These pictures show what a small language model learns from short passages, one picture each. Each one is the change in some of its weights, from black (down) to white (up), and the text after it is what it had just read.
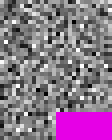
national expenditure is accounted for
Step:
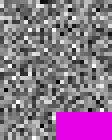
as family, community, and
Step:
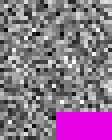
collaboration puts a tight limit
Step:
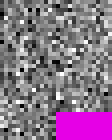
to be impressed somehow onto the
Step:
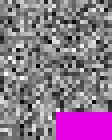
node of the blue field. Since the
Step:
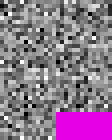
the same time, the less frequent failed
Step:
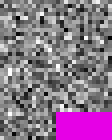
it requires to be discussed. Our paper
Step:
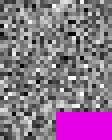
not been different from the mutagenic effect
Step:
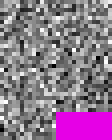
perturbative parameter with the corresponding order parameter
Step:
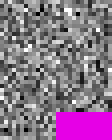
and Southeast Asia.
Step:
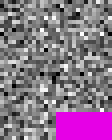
possible, we would expect a stepwise
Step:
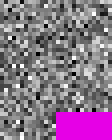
Rice production is always coupled with
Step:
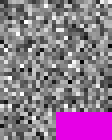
children than adults because other
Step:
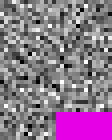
a Smarter Planet*,"
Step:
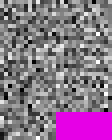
within the framework of the PopOrg model
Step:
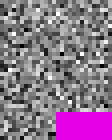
to the equation (\ref{sinalpha}). This
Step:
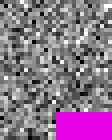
Petra, Jordan," Conference
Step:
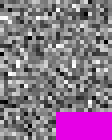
given previously. From the dispersion
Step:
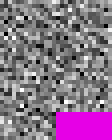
We are primarily interested in
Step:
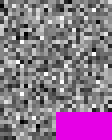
only enable us to identify cut sets
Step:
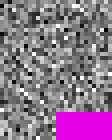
Availability of data and materials The
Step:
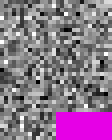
one obtains in the analysis of $p_{\rm
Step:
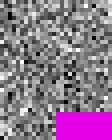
blue line), cannibal Jeans
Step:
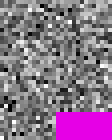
for the first few $\sigma$'s and
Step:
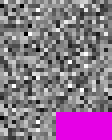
the calculated MIT critical points
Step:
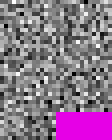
cell loss after phacoemulsification
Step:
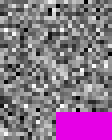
index $i$ runs over the
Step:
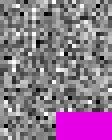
$q$ and identify the top 20\%
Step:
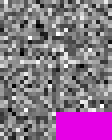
topical application, controlled release of
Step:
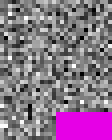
phase, we will evaluate the ensemble
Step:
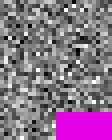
algorithm By examining all pixel
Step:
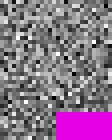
the strength of each model. The proposed
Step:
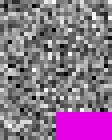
operators are not constrained by EWPD
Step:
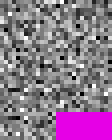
cost compared to those facilitated with
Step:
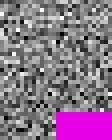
this submission and believe that I
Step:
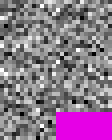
defined connective tissue disease
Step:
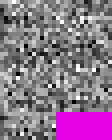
ARIADNE network. -
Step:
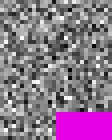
this paper. Authors state no conflict
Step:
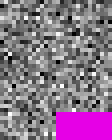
with linear horizontal polarization
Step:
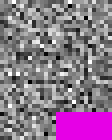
As we will see, turbulence will
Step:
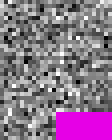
generated by the exponent ${\cal
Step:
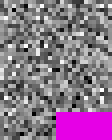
that shape their cultural life
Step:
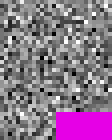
four categories of evaluation metrics
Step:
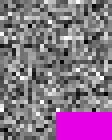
model to predict fatigue crack
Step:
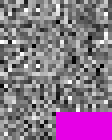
the magnetic field, $B_0$,
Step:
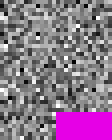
the small parameter of the expansion is
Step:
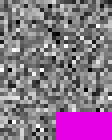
FH coefficient is Raman
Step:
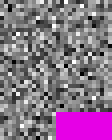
Nova Science Pub. Inc.,
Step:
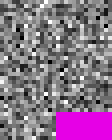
would be applicable for liquid cases since
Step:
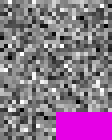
Fig. 3 b). For the 1w
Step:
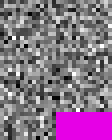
or production cost, calculated according to
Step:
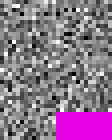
$m+q\geq1$ and
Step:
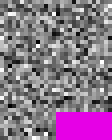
education. However, the effective application of red
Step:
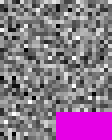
is affected by major interoperability
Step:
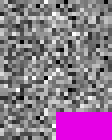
object together, and the object is
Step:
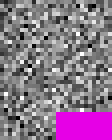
an endometrial uterine mass
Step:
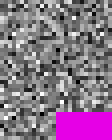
developed at or paid for by a
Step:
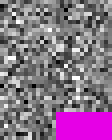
and all authors read and approved the
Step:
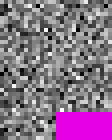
science is to build up systems of
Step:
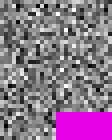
devices like the structure depicted in
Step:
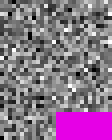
- ✓ Are you constantly
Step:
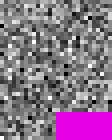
all areas superficially. We made
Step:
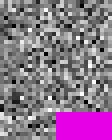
Detecting first-order transitions
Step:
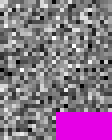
layer first fractured along a transverse
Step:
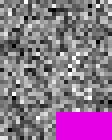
vertex on C has degree at most 3.
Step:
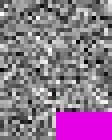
it properly. We felt that
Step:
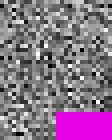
and the use of the shapes of
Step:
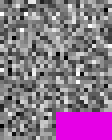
fiber on an industrial scale.
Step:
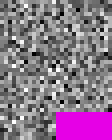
no conflicts of interest associated with the work
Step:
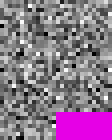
structurally, it cannot work for
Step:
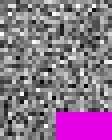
surface eddies, but for a meaningful
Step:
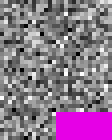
decay $\eta$ has a small dependence on
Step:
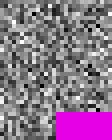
(RBC), and packed cell
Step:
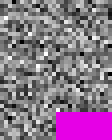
agreements with health centers and
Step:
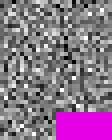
a parametric description of the
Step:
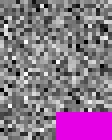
showing the anisotropic exchange
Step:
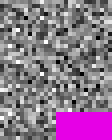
The aim of the workshop is to
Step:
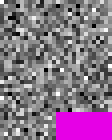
and assume the penalties applied.
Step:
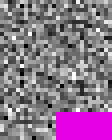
. . Damn it all, what
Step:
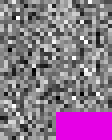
suggest that, when confronted with
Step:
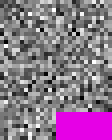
of Halicz [22]. Fig.
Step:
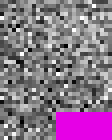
as arising from the greater
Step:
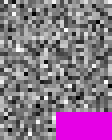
More recent studies have shown the potential of
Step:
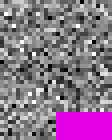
Effect in Directional Dark
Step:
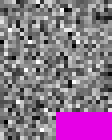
of exons 2 and 5 resulted in 595
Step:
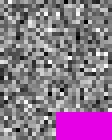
recursive execution path leading to
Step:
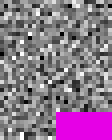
probably makes a difference, if
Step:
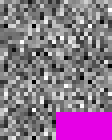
C L I C C L I C National
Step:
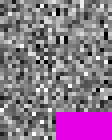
capabilities of the virtual
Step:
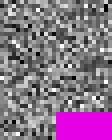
a tunnel current and then a
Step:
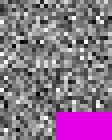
of technological tools and resources used to
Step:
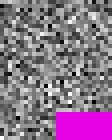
lie in the same region of PC1
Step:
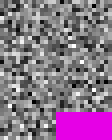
associated to the antisymmetric
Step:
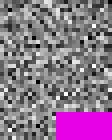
applicator modeling and design. In this
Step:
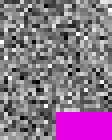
laminate and in the case of
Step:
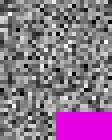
procedure to include additional parameters,
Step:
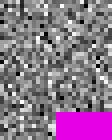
soap scum used in the experiments. For the
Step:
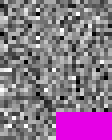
the data points for positive and negative
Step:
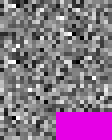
that usually present a self organized
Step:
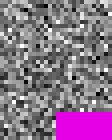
energy of the side group and compute the
